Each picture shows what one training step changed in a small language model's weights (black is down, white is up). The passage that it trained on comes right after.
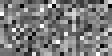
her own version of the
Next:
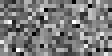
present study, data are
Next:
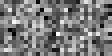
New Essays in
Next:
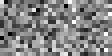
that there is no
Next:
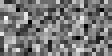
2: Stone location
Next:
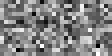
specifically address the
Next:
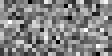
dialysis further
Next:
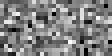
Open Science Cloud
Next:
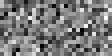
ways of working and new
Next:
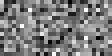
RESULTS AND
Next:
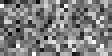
passive. They
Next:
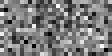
bordering an
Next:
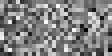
solutions [8] with
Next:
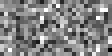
play a significant role in
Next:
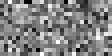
material is loaded.
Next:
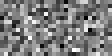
and NASA.
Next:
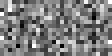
false acceptance
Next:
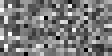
students with regard to degree
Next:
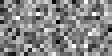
healthcare workers
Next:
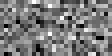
measurement target or what is
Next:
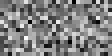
The polyol result from
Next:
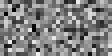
role in topology.
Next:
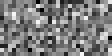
two equivalents of
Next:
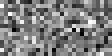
networks and other means of
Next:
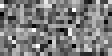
wet raw
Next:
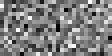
various texts.
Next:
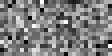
phenomena.* A
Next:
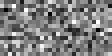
the next section. Figure
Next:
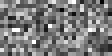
their wives or
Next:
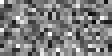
are sufficiently
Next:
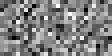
addition, reduction and
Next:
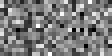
14% of all
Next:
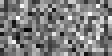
have potential advantages of
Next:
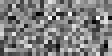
the Colonial and
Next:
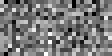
of female secondary school
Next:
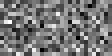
data: age, level
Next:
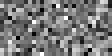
children. 5.
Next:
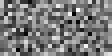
conditions of the labor market
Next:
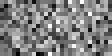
were noted in this
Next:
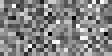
the number of studies conducted
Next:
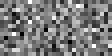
decreasing as the
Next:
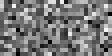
the advent of the
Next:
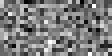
elements of the sequence
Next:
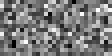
the observer.
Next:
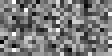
increases the nutrient load of
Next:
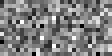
with a 5GAD
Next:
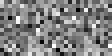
consists of two materials:
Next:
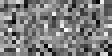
risk of predation than
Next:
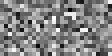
mechanics evaluation in
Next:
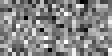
produced an accuracy value of
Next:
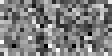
scholars in
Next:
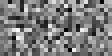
perform the transactions,
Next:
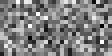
and alcohol
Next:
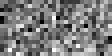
discrimination and
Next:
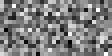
the truncated
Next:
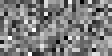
and communication. In more
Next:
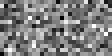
present study. The authors
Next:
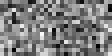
equations were shown in
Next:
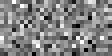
compared to using a single
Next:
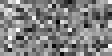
Pilot Study
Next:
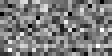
de la dimension de
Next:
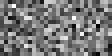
science: the more
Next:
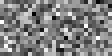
possible - ✓
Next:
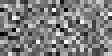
but may be helpful
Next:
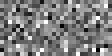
described. Results: A
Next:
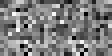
Solid extract
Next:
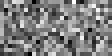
sales contests
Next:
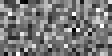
drastic loss of
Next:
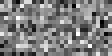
como por
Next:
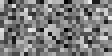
the use of marble
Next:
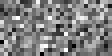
finding a metric
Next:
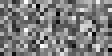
create a new record before
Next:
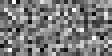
status if they are not
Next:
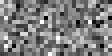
given to the group by
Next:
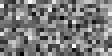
improving them. To
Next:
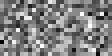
their critical thinking and
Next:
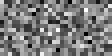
that will help them
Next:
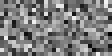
and long-term market
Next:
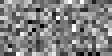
researcher thinks
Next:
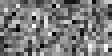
Office. This
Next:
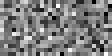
10 Steam at
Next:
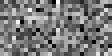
many of the residents
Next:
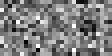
counting; numbers
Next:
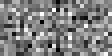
- OAuth2
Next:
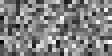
to visible blue
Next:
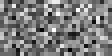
the suitable elements to be
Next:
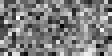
rehydration and
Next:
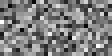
creations meet and
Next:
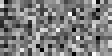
which are essential components of
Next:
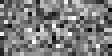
Subsequently, the
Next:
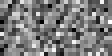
Aspects of the
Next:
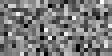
Distribution of patients
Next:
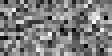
Figure 3.1.
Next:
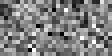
300 patients were include
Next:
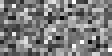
the decomposition of
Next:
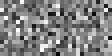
employing our approach
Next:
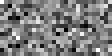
plating selectivity
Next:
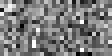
of false
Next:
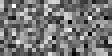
the survival of a
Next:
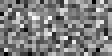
nucleic acid
